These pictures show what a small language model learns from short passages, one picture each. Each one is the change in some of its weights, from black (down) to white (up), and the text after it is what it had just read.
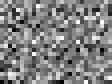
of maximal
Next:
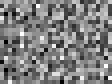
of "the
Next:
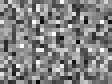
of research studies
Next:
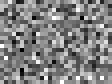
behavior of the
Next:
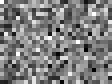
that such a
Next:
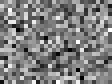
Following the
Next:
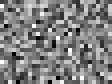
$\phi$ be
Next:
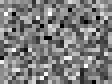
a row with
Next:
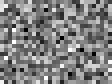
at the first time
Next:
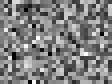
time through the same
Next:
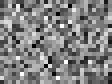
model are significant.
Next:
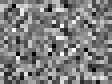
to Wak
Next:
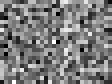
this is the
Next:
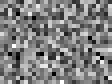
can give a
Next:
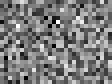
well. This
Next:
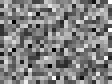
standards to
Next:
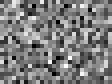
would exist a
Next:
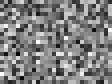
consists of
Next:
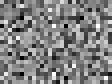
limitations and
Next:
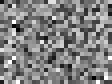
From a
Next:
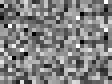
an isomorphism for
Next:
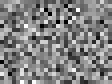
the role of
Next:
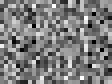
of weed control
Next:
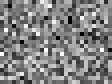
first among the
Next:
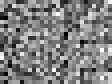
this issue
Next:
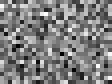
they talk
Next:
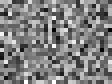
new sampling
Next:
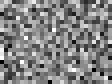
the fact that these
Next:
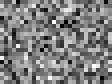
with reduced
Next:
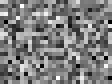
be generators
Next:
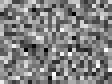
the electric
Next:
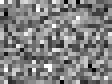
also hinders
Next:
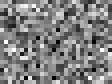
as well as how
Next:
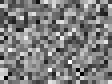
consumption values
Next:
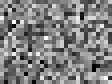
on ait $$
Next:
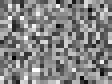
the fixed point.
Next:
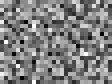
terms of the two
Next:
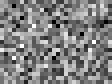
we carried
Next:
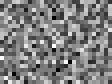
other significant difference
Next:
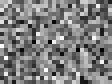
form of the mean
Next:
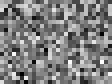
are the only
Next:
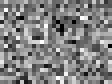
an operator if
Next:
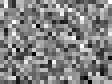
still under
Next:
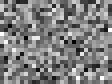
using PDA
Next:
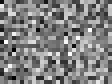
Let $N$
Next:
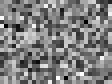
formulas for
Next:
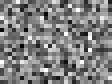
they could and
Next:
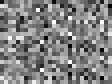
Based on
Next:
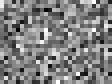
a combination
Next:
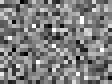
of hunger
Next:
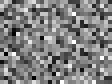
the convergence
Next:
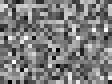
belong to
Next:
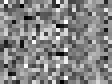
The estimators
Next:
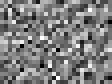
has been found to
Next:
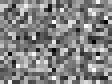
to apply
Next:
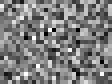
us consider the following
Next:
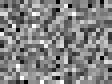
If there exists a
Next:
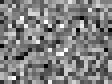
f (\lambda
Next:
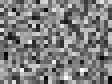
section is the
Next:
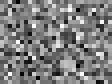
flows among
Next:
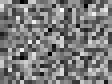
how these words
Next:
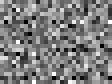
matrix algebras and
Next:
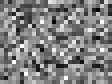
in Section 4.
